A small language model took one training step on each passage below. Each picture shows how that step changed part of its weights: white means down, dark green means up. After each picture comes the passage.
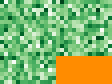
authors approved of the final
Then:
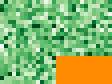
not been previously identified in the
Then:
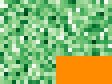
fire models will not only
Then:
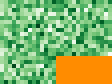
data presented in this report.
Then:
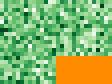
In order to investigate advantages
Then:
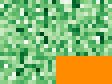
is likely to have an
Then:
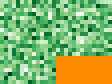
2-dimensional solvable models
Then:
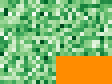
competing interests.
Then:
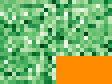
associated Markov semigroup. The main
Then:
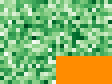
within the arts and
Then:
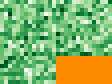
dimension greater than $2$.
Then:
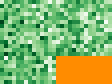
quadruple of pairwise
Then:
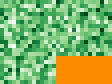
with some published experimental findings that
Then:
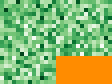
– Podcast
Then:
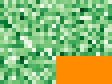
a condition in which only the
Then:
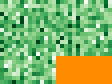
basic elementary operator then the
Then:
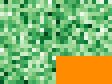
write $H_3$
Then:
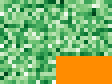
about the entities described.
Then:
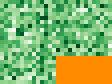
is to prove the following estimate
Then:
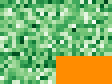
with cusps \cite
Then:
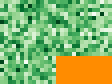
this, note that by
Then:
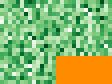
[PNS], author upon
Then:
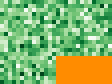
$$ \endproclaim
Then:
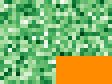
the hypersonic vehicle.
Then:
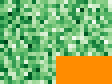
first difference between the problem that
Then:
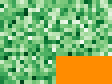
\end{equation} By
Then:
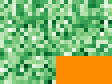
carbonated and standard sensors
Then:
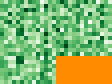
is really just part of
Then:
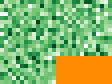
commercially available
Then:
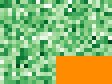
per person (CPP)
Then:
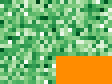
a_0 \otimes
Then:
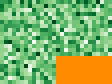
each one to prove our
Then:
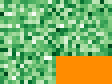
able to work efficiently at
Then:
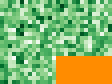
is called a {\em
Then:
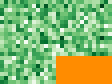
students have a vocational
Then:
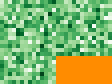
is the product of matrices.
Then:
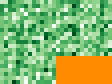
describes our approach to predicting
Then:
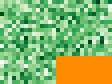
first understanding of the biological
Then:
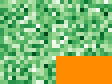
evaluate the definite integral at the
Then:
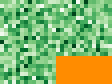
year 1950, only about
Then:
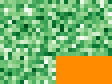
performance and geometric constraint of
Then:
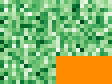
for the boundary protection and
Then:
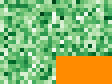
points include existing healthcare
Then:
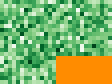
nonlinearity at the boundary,
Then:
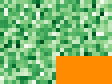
the comte determined by the
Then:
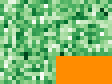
and his promotion of a
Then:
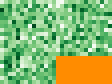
decrease in corrosion rate
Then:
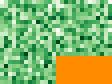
analgesia, only if
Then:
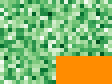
of total respondents affirmed
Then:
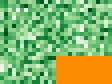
- XVIII.
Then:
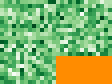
finite. Then the lemma
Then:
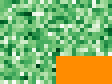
Preparatory Year,
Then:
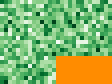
& 5 loops &
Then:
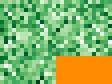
paire positive $(\xi_+
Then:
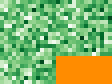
z\ts e\in
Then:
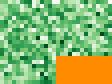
brief lightning presentations.
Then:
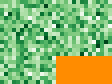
go/no go decision to
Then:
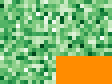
they have been approved by
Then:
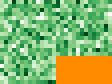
importance of the transformers,
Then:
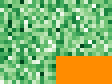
Structural Topology
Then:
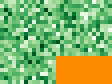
Action, more than 40
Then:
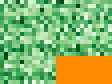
The volume forms of these
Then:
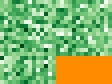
but moreover along the image
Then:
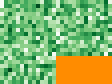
average scores getting higher.
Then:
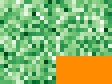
simulations. In Task
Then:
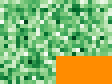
While essential for protection,
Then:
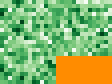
algebraic sets is very important for
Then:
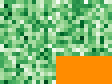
thyroid lesions has
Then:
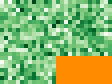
frameworks, but since the
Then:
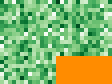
construction of personal and family identity
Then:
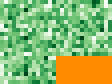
approval and consent to
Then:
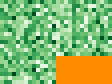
management in SSHOC
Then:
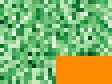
that the surfaces are invariant,
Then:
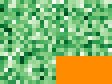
we present a detailed comparison of
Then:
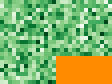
correct. But to prove this
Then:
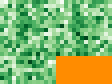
or not, and if it
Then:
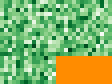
and cybernetic parameters of
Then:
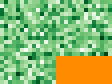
agents in children under 2 years
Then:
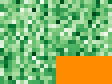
one can repeat the previous
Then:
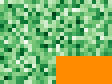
basic construction \[ \langle
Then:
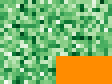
some undescribed species were
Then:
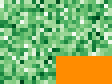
\quad 1\le
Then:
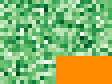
given to another patient without a
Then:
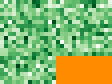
distinguished and valued
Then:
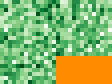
by a single panel of
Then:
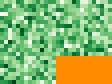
we can conclude that,
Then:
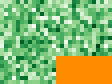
method bias in a study
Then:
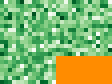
outputs of a mobile
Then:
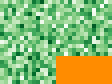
Colombian poet
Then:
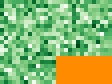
result in skewed
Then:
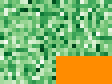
commercial systems of SMS
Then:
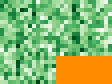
in an electronic format in
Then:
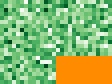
(Artifact) -
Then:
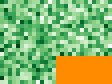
the decomposition of the 2nd
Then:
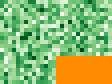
on smartphones and
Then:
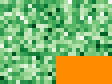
equals a semidirect
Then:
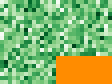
thereby enriching, information about
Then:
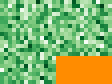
b in radians is the
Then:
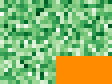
Berghahn Books.
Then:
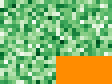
charging infrastructure →
